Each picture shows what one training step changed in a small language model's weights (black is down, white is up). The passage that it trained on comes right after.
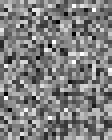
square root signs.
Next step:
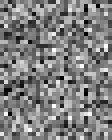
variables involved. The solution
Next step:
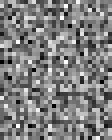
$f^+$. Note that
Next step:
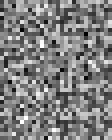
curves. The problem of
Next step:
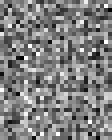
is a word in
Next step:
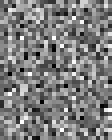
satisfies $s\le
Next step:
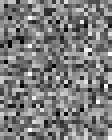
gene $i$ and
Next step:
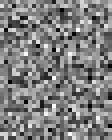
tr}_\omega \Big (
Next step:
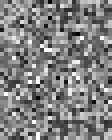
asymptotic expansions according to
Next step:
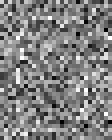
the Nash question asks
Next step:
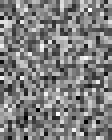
An approach to choosing
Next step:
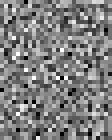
\otimes \B)
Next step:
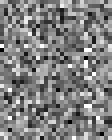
of the decision variables using
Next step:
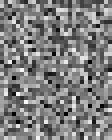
$g$ to asymptotics
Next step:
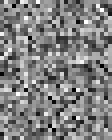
unique tunnel of
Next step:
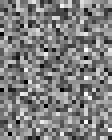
with an algebraic action of
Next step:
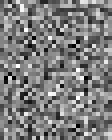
some additional equations must be used
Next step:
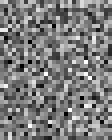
of which a solution is
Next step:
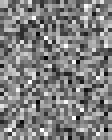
be found in Appendix
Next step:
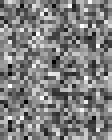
mutually commuting elements
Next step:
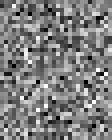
the projective drop,
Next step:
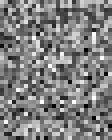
of multiple fixed points for the
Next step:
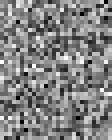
algorithmic change in LU
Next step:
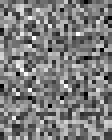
twice, that
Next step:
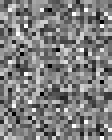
implies $G$ abelian,
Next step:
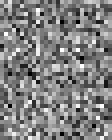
right-hand side of
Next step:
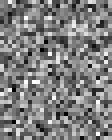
set $X$ since the
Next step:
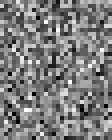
$S$ lifts
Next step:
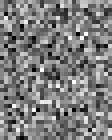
to the gradients of
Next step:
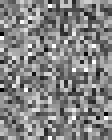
located on primal
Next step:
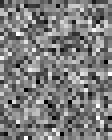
\item A comparison with
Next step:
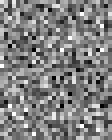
\pi- \angle(
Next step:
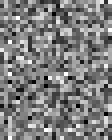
numerical tests show that
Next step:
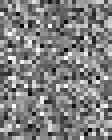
with respect to $z$.
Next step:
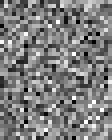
see that $\kappa_*|$
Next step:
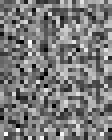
also defines what we call
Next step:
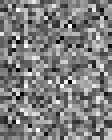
metric with positive {\sl
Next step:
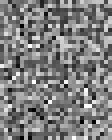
on the bottom
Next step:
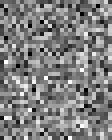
where the last arrow is
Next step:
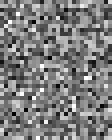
$k$ points and the
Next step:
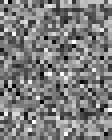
provided that $C$ is
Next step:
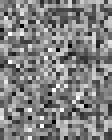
to relative commutants in
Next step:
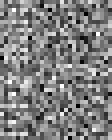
deserve careful
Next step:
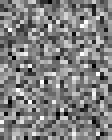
integer $k$, we have
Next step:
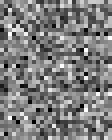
is not required because the
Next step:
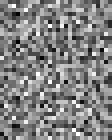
runs similar to that
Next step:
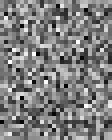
to the principal
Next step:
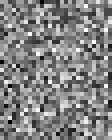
from this, because the support
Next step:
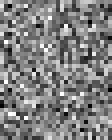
p + q = n
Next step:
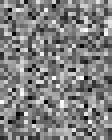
give a somewhat different
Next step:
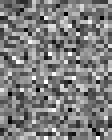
\end{definition} Let
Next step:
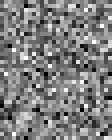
morphism $f : Y
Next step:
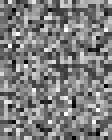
compact $X$ onto
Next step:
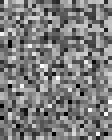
take $M$~to
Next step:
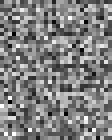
assume the relations have been
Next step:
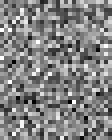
the special cut.
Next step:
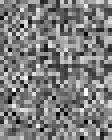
the genus of $C$
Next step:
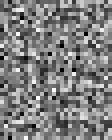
distributions. Then:\\
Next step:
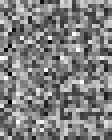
partial observations are
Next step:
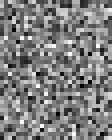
$r$, we have %
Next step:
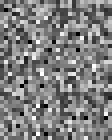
technical lemma.
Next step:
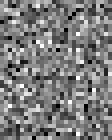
Theorem~G refers to
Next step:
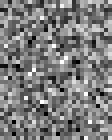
problem for infinite many system of
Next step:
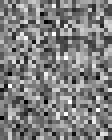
curvature of $M$ has
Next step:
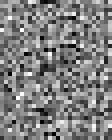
following construction of $\mu $
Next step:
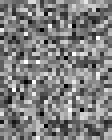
group on $n$
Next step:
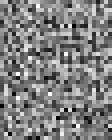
of minimizers of the
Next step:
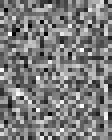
where we have defined the
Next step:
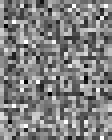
buffer triangles
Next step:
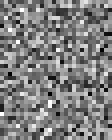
have a core graph of
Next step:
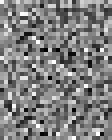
brief description of the
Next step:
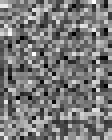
label pair $\{2,
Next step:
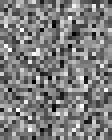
case to be considered is that
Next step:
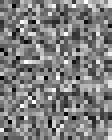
classique. En
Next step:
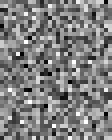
sequence defined by the modified
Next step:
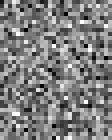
\begin{equation*} |
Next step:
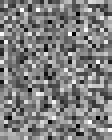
are marked by
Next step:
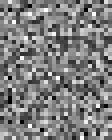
projection of $D D^*$
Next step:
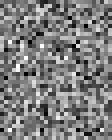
by the usual characteristic method.
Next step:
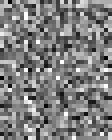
appropriate model assumption,
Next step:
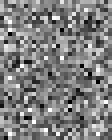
{\it congruence
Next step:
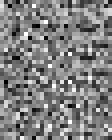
s\ \ud
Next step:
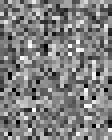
We denote the sum of the
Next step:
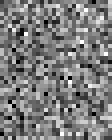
may arrange that
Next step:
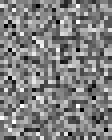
Corollary 1.4:} Suppose
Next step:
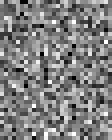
\sigma$ has a single
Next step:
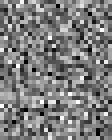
of polynomials can be realized
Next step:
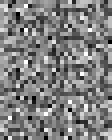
dg). Ce
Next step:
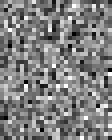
case $e\le
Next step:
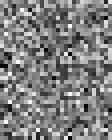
concepts for the
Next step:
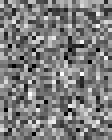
$A$--action defined
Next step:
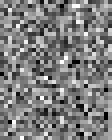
problem is now in the same
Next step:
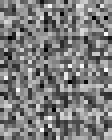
solvers to search for
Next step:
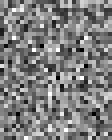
means \begin{equation}
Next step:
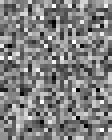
de Madrid \\
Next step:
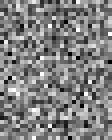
with probability 1. This
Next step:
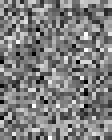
one while all the others
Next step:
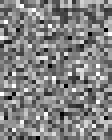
Let $\nu_p$
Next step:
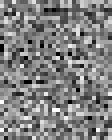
$\lambda_2$ such
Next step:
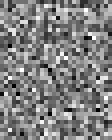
both $t$ and
